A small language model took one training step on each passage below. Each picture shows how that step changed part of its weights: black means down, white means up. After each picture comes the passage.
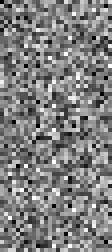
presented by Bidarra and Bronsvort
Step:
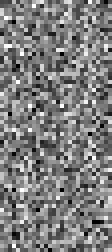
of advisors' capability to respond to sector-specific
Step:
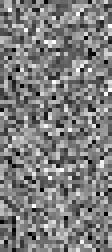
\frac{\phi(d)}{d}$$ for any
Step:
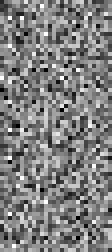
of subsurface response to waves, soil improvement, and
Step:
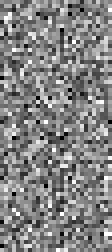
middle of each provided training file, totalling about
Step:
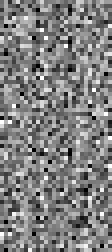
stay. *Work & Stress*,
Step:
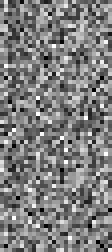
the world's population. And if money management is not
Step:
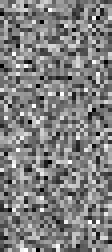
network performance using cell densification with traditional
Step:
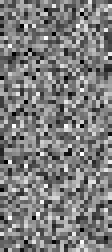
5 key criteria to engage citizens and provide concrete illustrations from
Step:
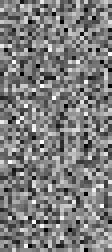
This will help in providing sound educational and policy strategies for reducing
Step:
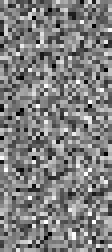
dynamic nature of the thermal wave, the heat recovered
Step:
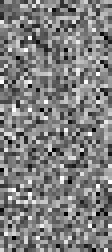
political protests here and there, while Hansal
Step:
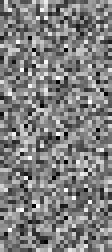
and a promising propene yield [20, 21].
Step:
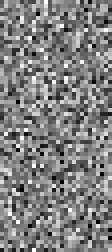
quality but also in regard to the consumption of
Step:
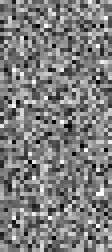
(17%) patients, vascular malformations in 15
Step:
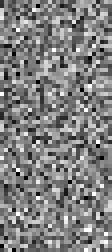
water pollution challenges due to rapid population growth, industrialization,
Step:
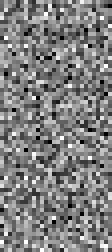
2012). Transgenic tobacco plants
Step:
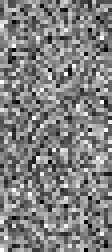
poverty, as I argue in detail below. And so
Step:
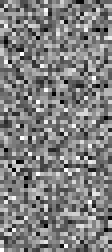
and co-write the paper,
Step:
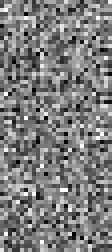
for separating water vapor from a liquid saline aqueous
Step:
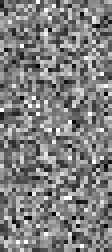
primary producers (plants) is found to affect their
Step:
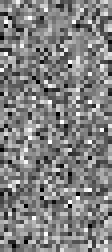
roll amplitudes reduce significantly. Figure 7.
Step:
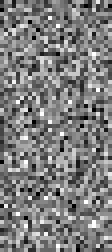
continuous variables were made using the independent samples t-test for
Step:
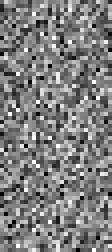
of datasets used in Section 4. We used the same samples
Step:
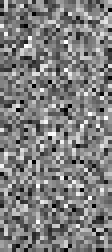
are unfamiliar with the material being read.
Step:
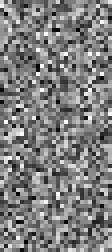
inorganic particles. In addition to coarse,
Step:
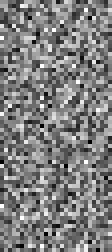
significance level (0.05) and accordingly we reject
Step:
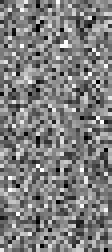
h. The tested levels included both environmentally relevant and higher
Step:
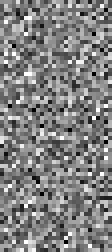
to other forms of care.¹¹ V. ROLE
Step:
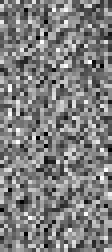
limits of existing judicial arrangements was a
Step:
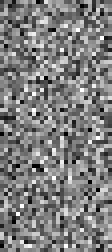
has neither been published nor under consideration for publication
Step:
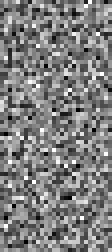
the index page, and is connected to five 'control
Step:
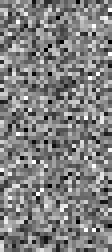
University**Competing Interests:** None
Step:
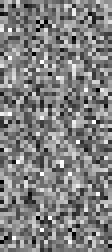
that take place at maturation, the gas-forming
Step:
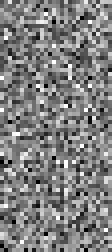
overlooked in funding proposals or research processes; •
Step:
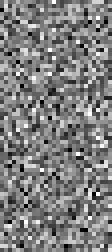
< 0.05$) between CPI scores and the
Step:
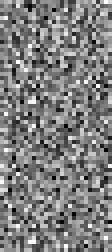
of interpersonal interactions that include an individual and are a
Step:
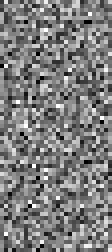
and Zn^{2+} in the more dilute acid
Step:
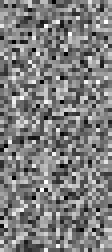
650 Ice, drops, needles
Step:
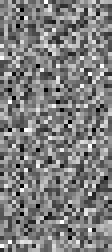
direct effect of using the system. The following sections will describe
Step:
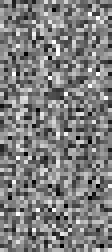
Testing of the prototype - ✓ Prototype validation using
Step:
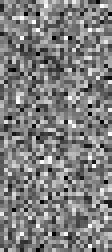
recorded by the two noise terminals located in proximity
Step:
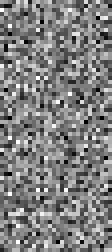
стан протягом
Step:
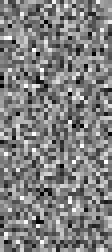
be cultivated: once people understand how equity, freedom
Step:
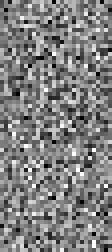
work, we present SensorPod, a
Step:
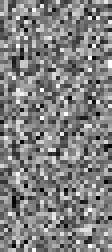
stage has considered three types of predictive controllers and compared them
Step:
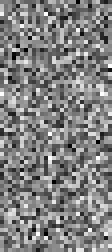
Representative results for the Morris Water Maze
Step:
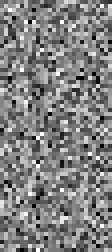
development. Q10 Do you think T&D reduces the
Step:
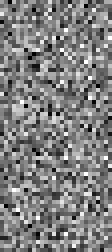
in fall 2006, focused on data integration, synthesis, and
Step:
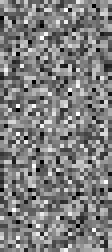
Narrative Classification. Based on the assigned category in
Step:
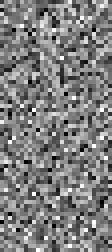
were found in BB genotype in Brown
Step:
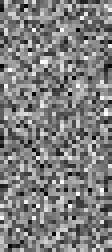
to replace a missing tooth or teeth,
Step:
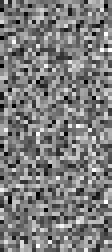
at time $t + dt$, followed by a space
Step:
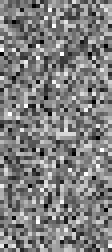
walks through theory and best practice of data management in
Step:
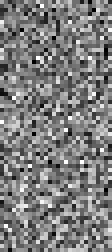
online materials using the YouTube,
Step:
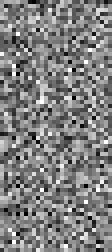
deploying hundreds or thousands of
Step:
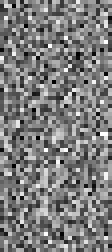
design for the user. If the user clicks on
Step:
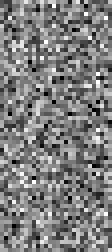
47-60 - Short articles 1.
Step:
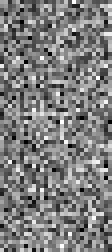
this is something that we are going to deal
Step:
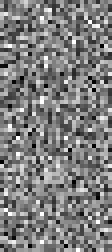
Conflict of Interest Statement: The authors
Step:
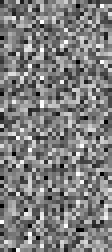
way to do it, but we had to because of an
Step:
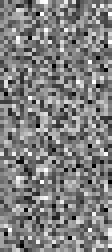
report, it also stated that according to the the
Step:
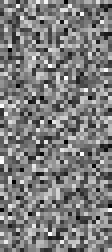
of service control and service portfolio management in
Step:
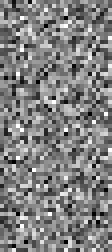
heating mantle, temperature controller and mechanical
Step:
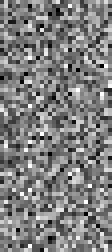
decoctions exhibit modest toxicities to human
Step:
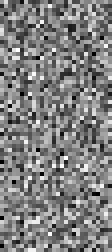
you want to schedule and run" License
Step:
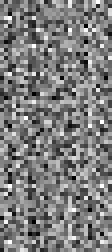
(SURMET ,USA) for AlN
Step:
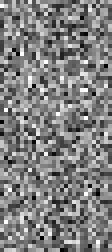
SVOC sensors T5.2 PCB design
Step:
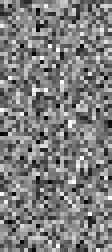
has until now required several volumes and several
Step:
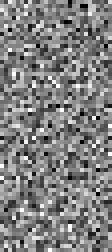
(ePOD) in Munich, Germany.
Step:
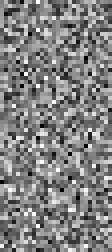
et al. (2018) reported that the number of
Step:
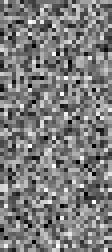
we plan to overcome in the near future. For
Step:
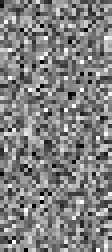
to credit and those who do not. Also, farmers with
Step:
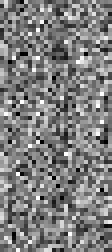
your suppliers become part of a company
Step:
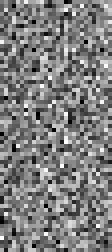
discussions. In our follow up engagements with stakeholders and potential
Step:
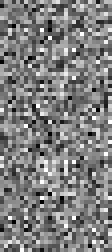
opposition to English education in particular and women's higher education
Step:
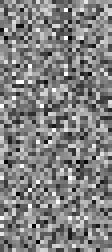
Pedersen, B. K.,
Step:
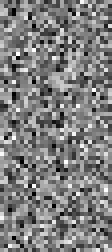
nationwide network of living labs and the future European
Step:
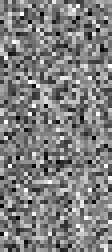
25, 50, 100$. The dashed black line
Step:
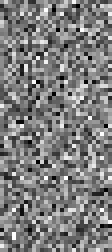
because the Manipur History clearly mentioned their existence in that
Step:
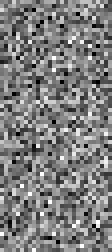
systems, Elcogen is monitoring the performance of every produced
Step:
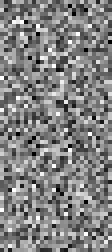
West, and Swellendam State Veterinary areas
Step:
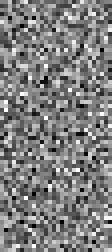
manage these irreplaceable ecosystems, the United
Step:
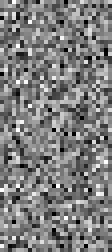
worker has found a job in her profession"*. The
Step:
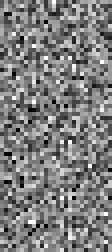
In China, banks are divided into several forms. In
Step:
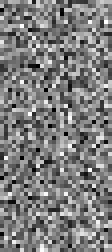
(small k 's) will
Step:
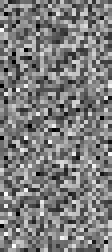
from food [22]. It should be noted that iron
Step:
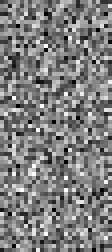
disruptive behaviour, the impact may be lessened in environments
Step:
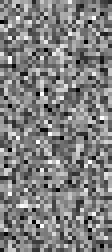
where backvalues of any one of the derivatives are
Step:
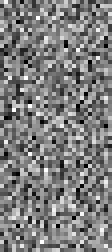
the United States, they were constantly recognized as the foundation
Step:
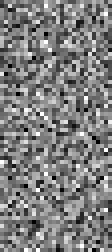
These studies only provided an incomplete understanding of the educational
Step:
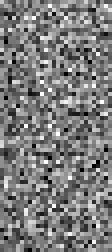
(Eq. (6)) determines the quantity
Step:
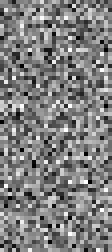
praised for its bold storytelling, strong
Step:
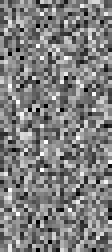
the data was entered and analyzed with SPSS
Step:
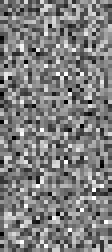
are based on ground bases (foundation in architecture
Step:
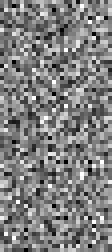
stands out as an outlier with a high ratio of
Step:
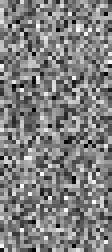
amount of energy. Over recent years, strategies for achieving
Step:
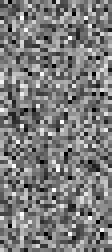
symbolism, historical perspectives, cultural relativism,
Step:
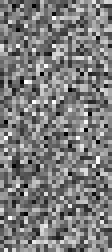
metabolomic and transcriptomic measurements from
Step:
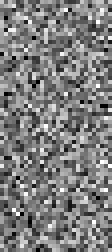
fluctuations were observed in all the physico-chemical
